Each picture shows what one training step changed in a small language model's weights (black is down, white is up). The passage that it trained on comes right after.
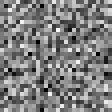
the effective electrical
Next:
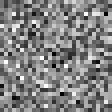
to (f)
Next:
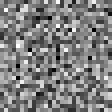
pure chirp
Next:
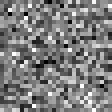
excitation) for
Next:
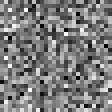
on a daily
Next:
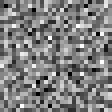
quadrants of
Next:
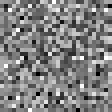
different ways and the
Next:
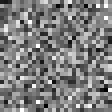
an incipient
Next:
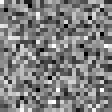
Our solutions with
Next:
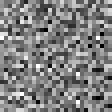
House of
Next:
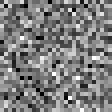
allowable colourings
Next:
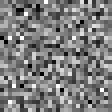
Willis has not
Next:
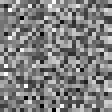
the data and the
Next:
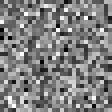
be roughly
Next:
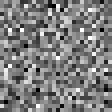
absence while the last
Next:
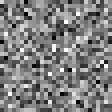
(with $N
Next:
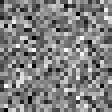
we propose a
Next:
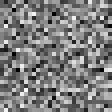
Background: The
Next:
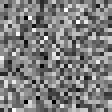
used in herbal
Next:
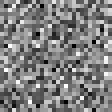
the decoration.
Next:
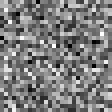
or wrath
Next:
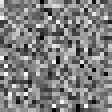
found, all together and
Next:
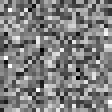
on the integrated light will
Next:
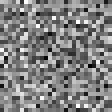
Aboy and
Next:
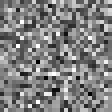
torsion balance
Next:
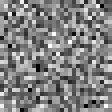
heritage Ing.
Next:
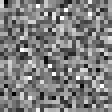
potential: A biological
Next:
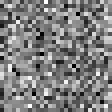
view these prospects
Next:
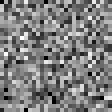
Both of these,
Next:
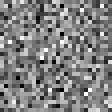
have no competing
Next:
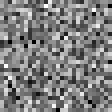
and that is why
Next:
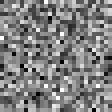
The images are then
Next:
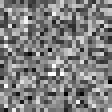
and quantum solutions for a
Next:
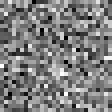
using PLS
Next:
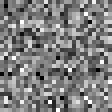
if there are partial
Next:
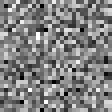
the rest of the
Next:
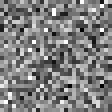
Introduction Diabetic
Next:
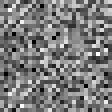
the final result. The
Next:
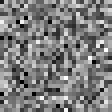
For professionals in
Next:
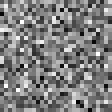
(and implemented in
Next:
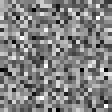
This study explores how
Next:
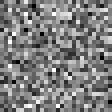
any convenient time,
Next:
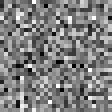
empower them a
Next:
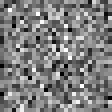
spontaneous decay
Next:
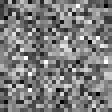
examining the project
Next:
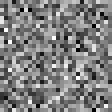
analysis on this line.
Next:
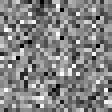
constitutes a major
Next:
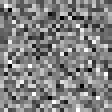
summarized my
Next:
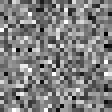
considering that the only
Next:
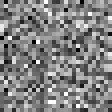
in the different bins
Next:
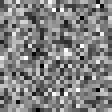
used to interpret the
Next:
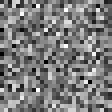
of the interference power
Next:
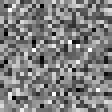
the foundation for these
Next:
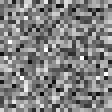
novel approach to
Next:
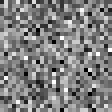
population is defined with a
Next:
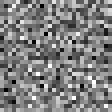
the scalar density
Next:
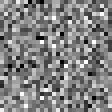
been shown that in a
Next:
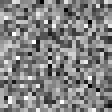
Physical Review
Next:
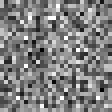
in sensitivity.
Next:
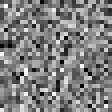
methods that are robust
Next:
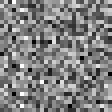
to more specific child
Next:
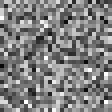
put a higher
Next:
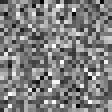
it was discussed in the
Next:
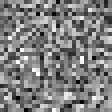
the Warbird
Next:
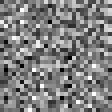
A quantitative analysis
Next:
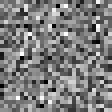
frequency images (upper
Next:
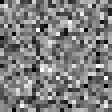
risk factors. The
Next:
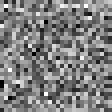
used sweet
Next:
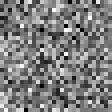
end up finding that
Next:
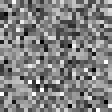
can be observed between
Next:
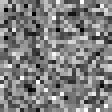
great assurance
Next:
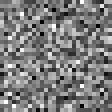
the tabulated value
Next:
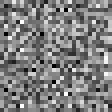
the area under study
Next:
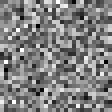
a paper titled
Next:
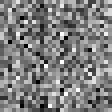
both being able to reduce
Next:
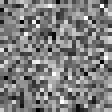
CFP, where
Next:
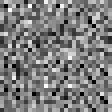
layers right above the
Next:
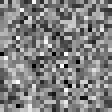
difficult to observe
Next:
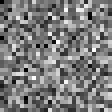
distance we show that the
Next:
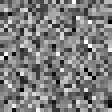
is specified by
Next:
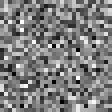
west, and
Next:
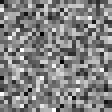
the FSSL training
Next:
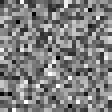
Henry E.
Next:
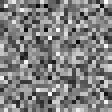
Crown &
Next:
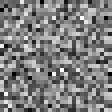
and high-value
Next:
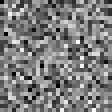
voltage shape applied to
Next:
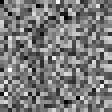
outcome and taking
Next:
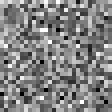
the microcavity
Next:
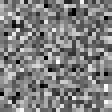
the rms of the
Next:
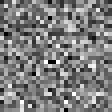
cost tree for the
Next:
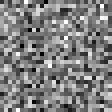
thought of a new
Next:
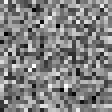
as they travel through
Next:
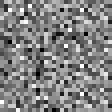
have framed the
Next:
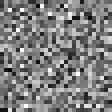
a simple unitary
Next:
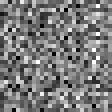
to reduce cutoff
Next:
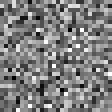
while simultaneously
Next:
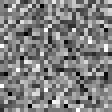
the liquid
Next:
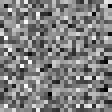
and an aqueous
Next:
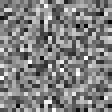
High Long
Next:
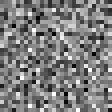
determine carrier mobility
